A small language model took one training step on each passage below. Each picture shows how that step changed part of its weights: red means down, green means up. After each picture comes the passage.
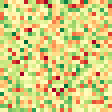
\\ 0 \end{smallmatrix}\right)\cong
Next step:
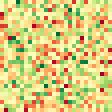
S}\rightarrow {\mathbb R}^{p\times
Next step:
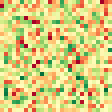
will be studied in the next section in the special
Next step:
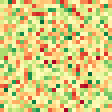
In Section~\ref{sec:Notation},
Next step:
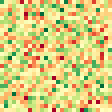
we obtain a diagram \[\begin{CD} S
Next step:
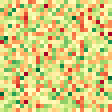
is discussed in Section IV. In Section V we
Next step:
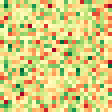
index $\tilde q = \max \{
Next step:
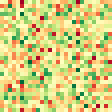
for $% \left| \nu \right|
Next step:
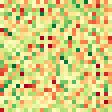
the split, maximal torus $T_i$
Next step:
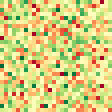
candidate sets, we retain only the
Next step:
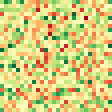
improvement of extremely complex optimizations that can
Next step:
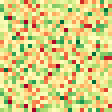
] $\leq \sup\limits_{q
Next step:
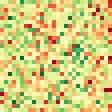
$i$ while allocated resource
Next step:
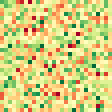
derive \begin{align} \hat
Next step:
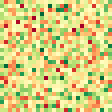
multiplication. \end{example} The following is
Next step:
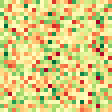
which is independent of the appearance index.
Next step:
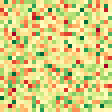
u$ for all $u\in U$
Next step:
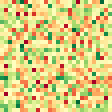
rainbow path. This completes the proof
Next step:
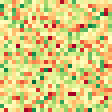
QTP. Suppose $x^0$
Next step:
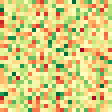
conditional probability is different for different points of the
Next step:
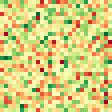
the family of maps $$\psi_s :
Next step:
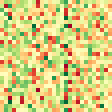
$v$. By boundary convexity, the corresponding edges
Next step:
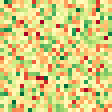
whether a Lyapunov function exists (in which case the
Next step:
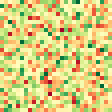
Appendices part is started with the
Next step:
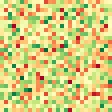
pencils, whose generic elements have unbounded degrees as
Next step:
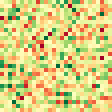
Wilhelm Stoll,
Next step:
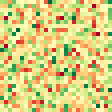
member of the one-parameter family of lines,
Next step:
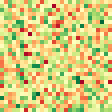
\subsection{Bifurcation from infinity} We assume
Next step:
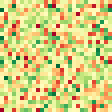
an additive constant whenever an additional compatibility condition on
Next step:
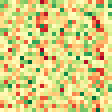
Simple Lie algebras of small characteristic I:
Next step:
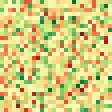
to the matrix transpose. It suffices to show
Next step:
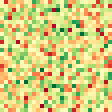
.\end{equation} We say that
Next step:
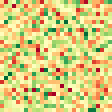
subset $\omega$ of $UM$, let
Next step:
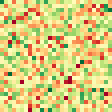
metric on an $n$-dimensional manifold
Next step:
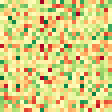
light gray. In Network A, each subsystem
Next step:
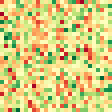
of the function $g(r) =
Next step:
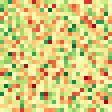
E_1) = 0$. It therefore remains
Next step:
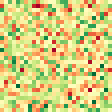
binary relation on the set $X$, and for
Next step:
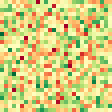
\sum_{\tau\in {\mathcal
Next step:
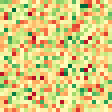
Middle East Technical University,
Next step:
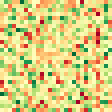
matrix whose nondiagonal elements are positive and diagonal elements
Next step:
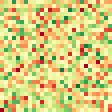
coefficient in any field $\bK$. If they
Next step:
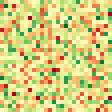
the order of two things can be thought
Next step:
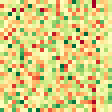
under the assumption of Gaussianity, while
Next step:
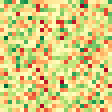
and Heath the aim has instead been to
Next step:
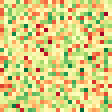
according to the lexicographical order of
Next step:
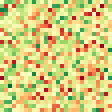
$K$ is a number field such
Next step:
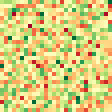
\taxi~services only \\
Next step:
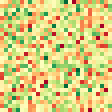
\cap p = Q \ne P,
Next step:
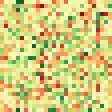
ourselves with the irreducible case and can assume
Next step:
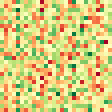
Eremenko and Lyubich.
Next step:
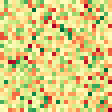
triple Massey product $\langle
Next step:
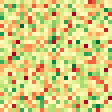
now follow as a consequence of the upper bounds on
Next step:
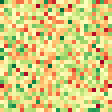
the main hypotheses used by the authors is the continuity
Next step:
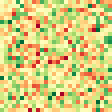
leaving majority of the population in high
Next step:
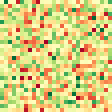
Any convincing adaptive strategy needs theoretical
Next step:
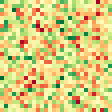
l'ensemble des triplets
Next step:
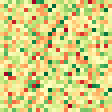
\leq \sigma_1,\sigma_2
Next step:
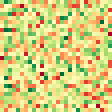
U)\setminus \partial E$. \\ \\
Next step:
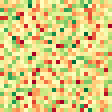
eyes, and novel surgeries
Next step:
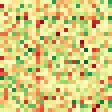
of transformation that consists in presentation of the solution
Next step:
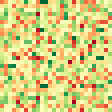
UC with CCs, deterministic UC
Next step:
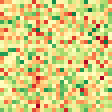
of size $\alpha_i$ of the matrix
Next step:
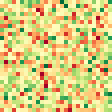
A_n$ if and only if
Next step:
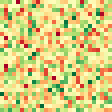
in the Large Deviations Theory, see
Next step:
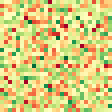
An example position is given in the diagram in
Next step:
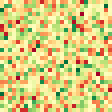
a real-valued measurable cardinal. \hfill
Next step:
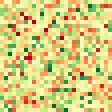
norm-conservation in a periodic box will
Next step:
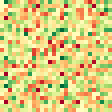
algebraic family of 2-valued group laws on
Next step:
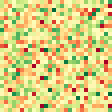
ignored during the controller design. {Since
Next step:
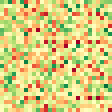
This covariantization process deforms the notion of
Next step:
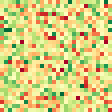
to poloidal-field coil currents
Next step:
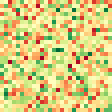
mentioned earlier and as will be seen in section
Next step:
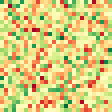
poset could play a role in the search for
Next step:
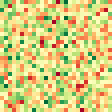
topological group embeddings \[ \U(N)
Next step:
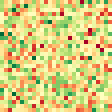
$$ {\beginpicture \setcoordinatesystem units
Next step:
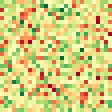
USA} \maketitle \section*{Abstract}
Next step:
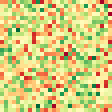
state the Uniform Characterization Theorem
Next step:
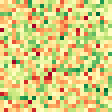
there is a \emph{countable}
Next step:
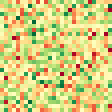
wave equations, It\^o's integral,
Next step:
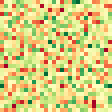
can see that the $\epsilon$-level curves of
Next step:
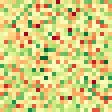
$$ for some $C_3$, because the
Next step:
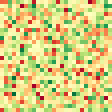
the corresponding (Riemannian) metrics induced on
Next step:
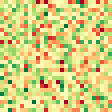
$ are holomorphically equivalent each other, fundamental
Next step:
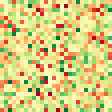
residue modulo $p$ if and only if
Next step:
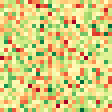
the identity map on $\R\mathbb
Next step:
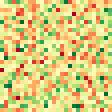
are constructed. Since the associate and conjugacy classes
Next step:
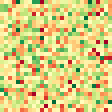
fixed evolution is closed. Thus the case when
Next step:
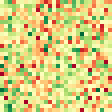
hash table or binary search tree), although
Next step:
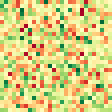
\cite{CHSZ}. A corollary is
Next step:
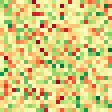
and $\bar{\mathcal{L}}_m$
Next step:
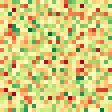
behave as \textit{waste}
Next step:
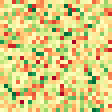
pure simplicial complex $M$ and ${\rm
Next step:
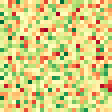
are identical modulo a slight change of the assumptions.
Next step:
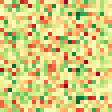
$ \ m = \const \in
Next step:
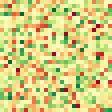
This calculus provides a convenient and general tool to
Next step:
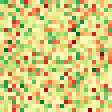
Now we want to find sufficient conditions to have
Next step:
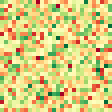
their email address, and the papers
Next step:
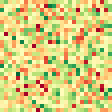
\emph{strongly primitive}, that is,
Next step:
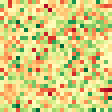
with (\ref{breveyC0})
